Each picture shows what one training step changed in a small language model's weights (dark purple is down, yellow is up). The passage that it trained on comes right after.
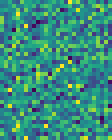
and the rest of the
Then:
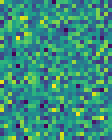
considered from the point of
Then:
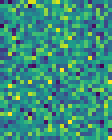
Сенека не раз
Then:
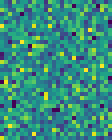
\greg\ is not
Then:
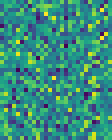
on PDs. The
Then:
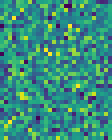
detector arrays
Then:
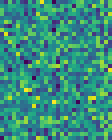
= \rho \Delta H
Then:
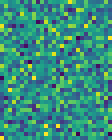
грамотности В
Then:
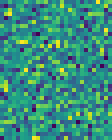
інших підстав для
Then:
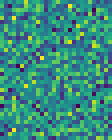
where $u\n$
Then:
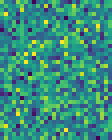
o conjunto
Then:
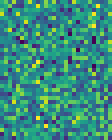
as fachadas: a
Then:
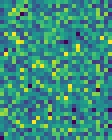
FIM with respect to
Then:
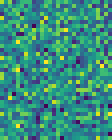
the framework of the
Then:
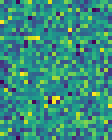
creación del cantón
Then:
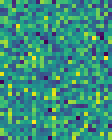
**This PDF
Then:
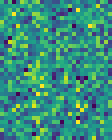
are more than that of
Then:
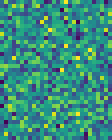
ritos, se
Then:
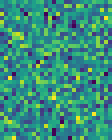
que indiretamente.
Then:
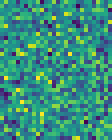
escola. Ao
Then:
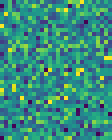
că în relația
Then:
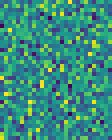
with $N$ lattice
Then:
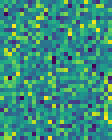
sho'ro davri
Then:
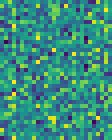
Scherrer analysis),
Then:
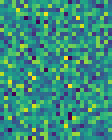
possible to determine within the
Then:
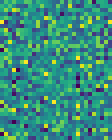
5. Jasur
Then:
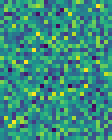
Inference with Missing
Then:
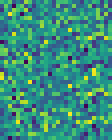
However, a calculation of
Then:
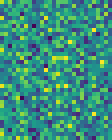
the variance of the
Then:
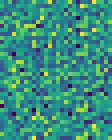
a circle, with
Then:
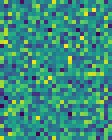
tributos de
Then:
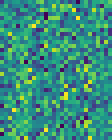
order to calculate the
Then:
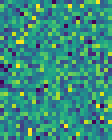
va malakalarini
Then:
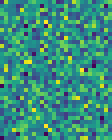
the contradictions between
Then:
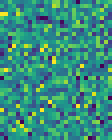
of space-based localization
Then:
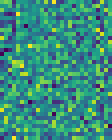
que assegurem
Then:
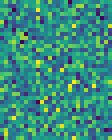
Faculdade de
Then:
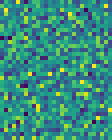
levels one observes only
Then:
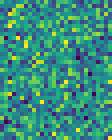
glass transition temperature.
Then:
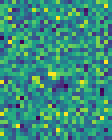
components of the vector field
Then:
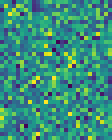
DOM, with access
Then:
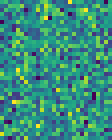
and application layers.
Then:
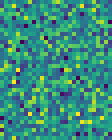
is finite. A measure for
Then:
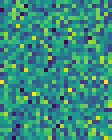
Custodio de
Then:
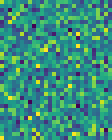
which would help
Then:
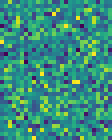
at nonzero temperature and
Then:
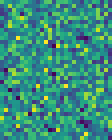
work was supported by the
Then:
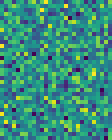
the heavy metal
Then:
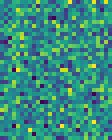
excluding projects that
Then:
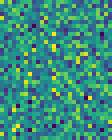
the leading edge of
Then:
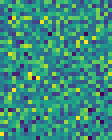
of deformation with the
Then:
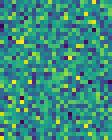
has good manifold
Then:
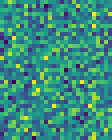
incubated for 10
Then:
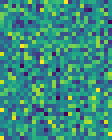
desarrollo para
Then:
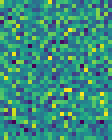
we must also take into
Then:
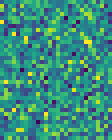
unidade, vinha
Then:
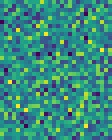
ham xorijiy
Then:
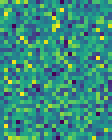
der Provinz
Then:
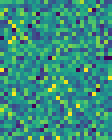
Gil. Nele,
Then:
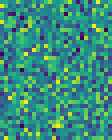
membuat desain
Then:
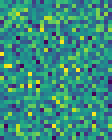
$Q_z$ has
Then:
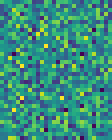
computation within the collinear
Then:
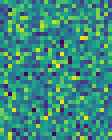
original star with this
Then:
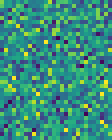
we used a total of more
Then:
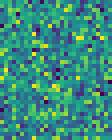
Материалы и
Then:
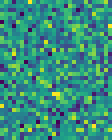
тому числі
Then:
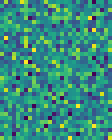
1 Положення про
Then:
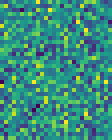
to learn more about
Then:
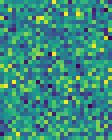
qarab ularni
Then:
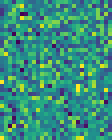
de los conceptos y
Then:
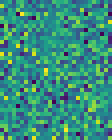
to be not valid,
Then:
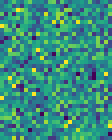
la prevalencia del
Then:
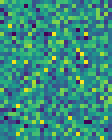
small mean free path.
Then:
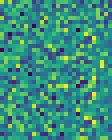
the radius is given by
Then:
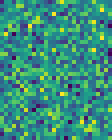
and antimuon
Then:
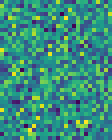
advanced type of
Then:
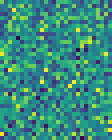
though they observed a
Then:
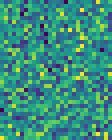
die energetische
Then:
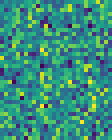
for robotic systems
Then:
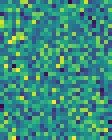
In the following table,
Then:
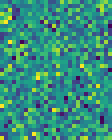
delay} of the particle
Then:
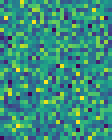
applied and image stacking
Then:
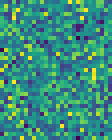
is enhanced in
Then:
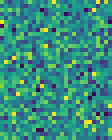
– Berkeley:
